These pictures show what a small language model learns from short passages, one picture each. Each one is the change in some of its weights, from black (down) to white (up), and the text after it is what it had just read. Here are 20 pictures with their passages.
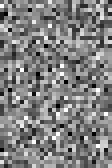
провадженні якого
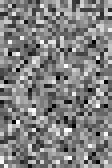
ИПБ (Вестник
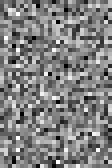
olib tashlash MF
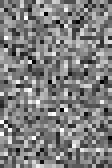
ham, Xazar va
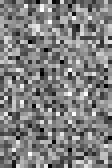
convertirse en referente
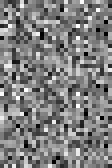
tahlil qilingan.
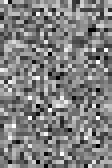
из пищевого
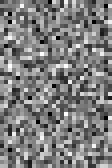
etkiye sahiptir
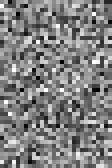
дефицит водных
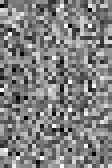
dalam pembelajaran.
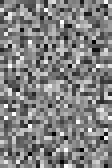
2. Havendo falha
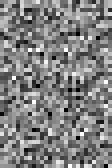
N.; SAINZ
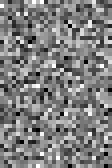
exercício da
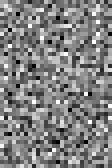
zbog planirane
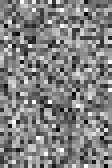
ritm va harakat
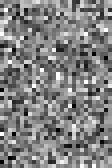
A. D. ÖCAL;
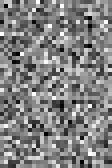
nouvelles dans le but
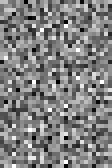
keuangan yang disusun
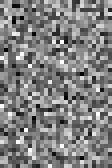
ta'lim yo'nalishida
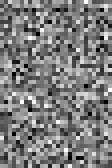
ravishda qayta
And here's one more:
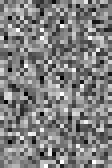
tibbiyot instituti
